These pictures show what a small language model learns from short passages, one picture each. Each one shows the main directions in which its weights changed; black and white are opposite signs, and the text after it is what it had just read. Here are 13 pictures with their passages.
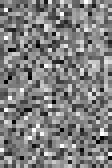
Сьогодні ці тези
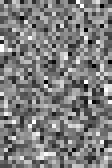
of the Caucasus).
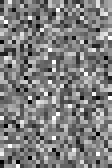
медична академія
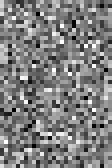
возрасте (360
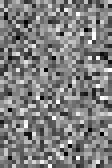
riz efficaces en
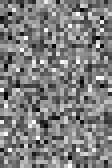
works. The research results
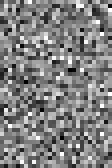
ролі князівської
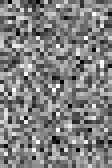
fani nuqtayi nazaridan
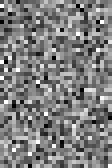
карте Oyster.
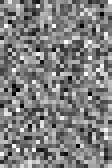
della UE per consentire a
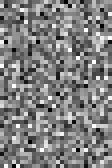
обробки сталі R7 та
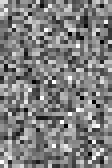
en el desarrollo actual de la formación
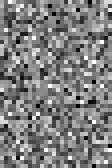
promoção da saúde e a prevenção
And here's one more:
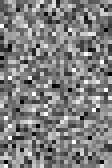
miejsce jest
